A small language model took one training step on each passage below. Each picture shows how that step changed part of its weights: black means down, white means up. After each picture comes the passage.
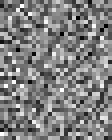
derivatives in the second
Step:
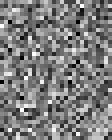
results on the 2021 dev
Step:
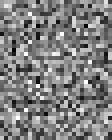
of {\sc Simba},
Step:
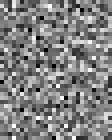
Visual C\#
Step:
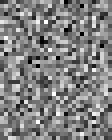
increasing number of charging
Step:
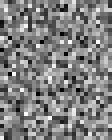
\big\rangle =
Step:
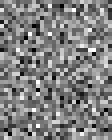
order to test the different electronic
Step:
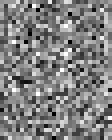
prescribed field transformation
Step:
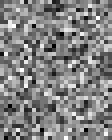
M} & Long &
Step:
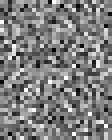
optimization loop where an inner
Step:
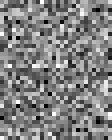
they point out that this choice
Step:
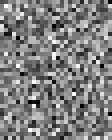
behavior. However, the
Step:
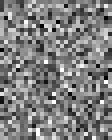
in the Abell
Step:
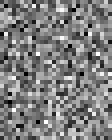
approach, we collected all
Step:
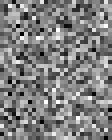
separate CPU
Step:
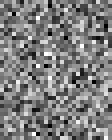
is the pitchangle,
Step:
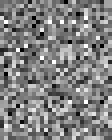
level, prevented a
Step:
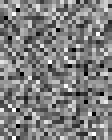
include both additions and
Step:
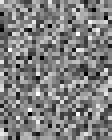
at high SNR, the
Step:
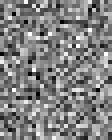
the fit are shown in
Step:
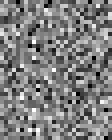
the different positions of the
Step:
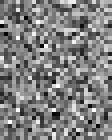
MAP sequence detection in arbitrary
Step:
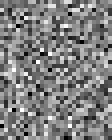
opportunities to use
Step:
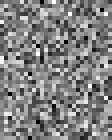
placed at arbitrary points)
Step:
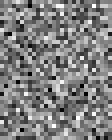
axis runs along the
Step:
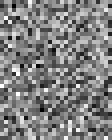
this case to a Li
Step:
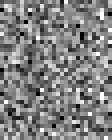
that $\mu\to
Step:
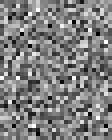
redeposition at the
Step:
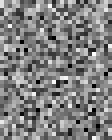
and can even be completely
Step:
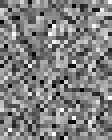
case, $\rho =
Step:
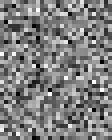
right panel are flat due to
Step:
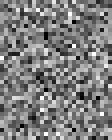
a dissipative system that
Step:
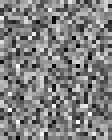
layer, and with the
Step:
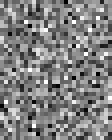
the cost of more measurement
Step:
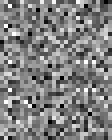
that it allows us to
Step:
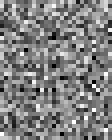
flux may be needed in order
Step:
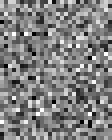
in the case of total
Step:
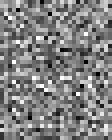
these objects and have speeds
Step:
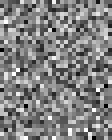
in this study can be
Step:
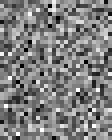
on the left-hand
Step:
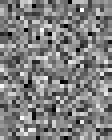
big cone of
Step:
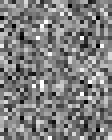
(i.e., when
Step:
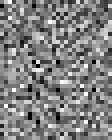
same attributes are
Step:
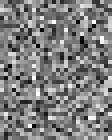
are $G$-invariant
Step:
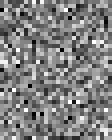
we mention the reason for
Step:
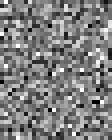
quadrupole resonance
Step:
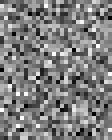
packed low temperature solid
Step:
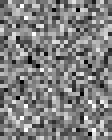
channel and studied the flows
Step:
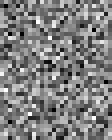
our algorithm, give us the
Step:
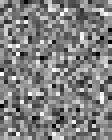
above $\mu$ should be
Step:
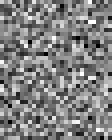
to rectify the
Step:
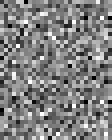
for a duration of
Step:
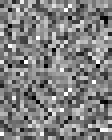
magnetic field in mG and
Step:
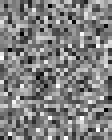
a more reliable
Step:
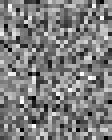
to the former one.
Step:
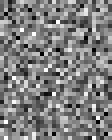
than those found in either
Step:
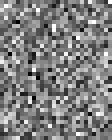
the standard and high resolution cases
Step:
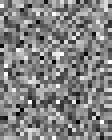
frequency results. The level of
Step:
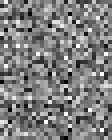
Unlike the quadrupole
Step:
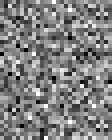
$\check g$
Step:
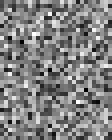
this field has a long
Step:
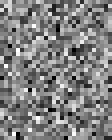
Advanced Photon
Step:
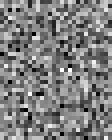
this sequence is executed before
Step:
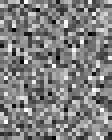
Doppler image for comparison
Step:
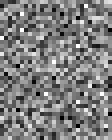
calculate this invariant for all possible
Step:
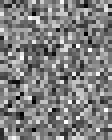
In the BF measurement of
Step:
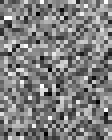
In addition to these fundamental
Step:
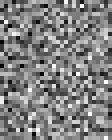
that the black line that
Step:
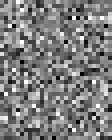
coma. The use of
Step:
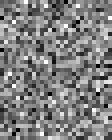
inner error bar corresponds
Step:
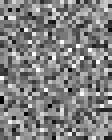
each panel in the bottom
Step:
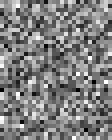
of the SZ effect with
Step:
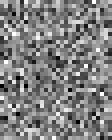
preserving map. The
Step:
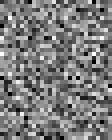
systematic uncertainties associated
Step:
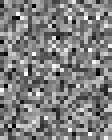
be no buyers or
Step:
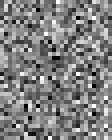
system across its critical point at
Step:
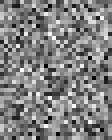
for 3D imaging
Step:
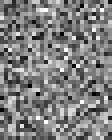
red curve indicates an exponential
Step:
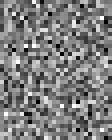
of the known prime
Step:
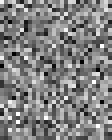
| A change in magnetic field
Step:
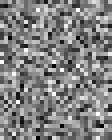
for hospitality during
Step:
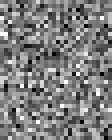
The deviation is mainly
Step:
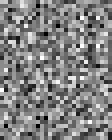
unknown {\it a
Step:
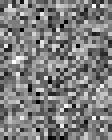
reviews). One possible way
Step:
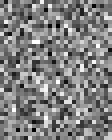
'gas' of
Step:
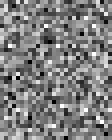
Lax operator is important to
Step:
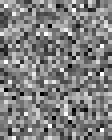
APR4, we
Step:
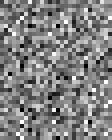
read off from the dispersion
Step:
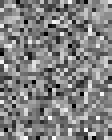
envelope could be
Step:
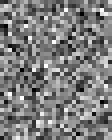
3$ symmetry has been
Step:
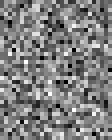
have been sliced along
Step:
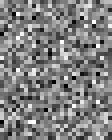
extinction and cool
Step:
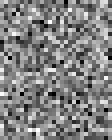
that the O signal is
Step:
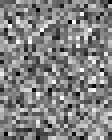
are frequent (one
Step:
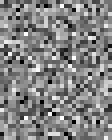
cutout in an Ag
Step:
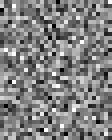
circulation models have had
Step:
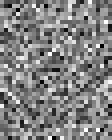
= A_e$, such
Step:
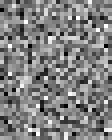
not lose the phase
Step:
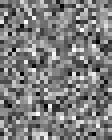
By generalizing the form of
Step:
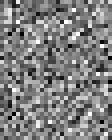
process $g +g
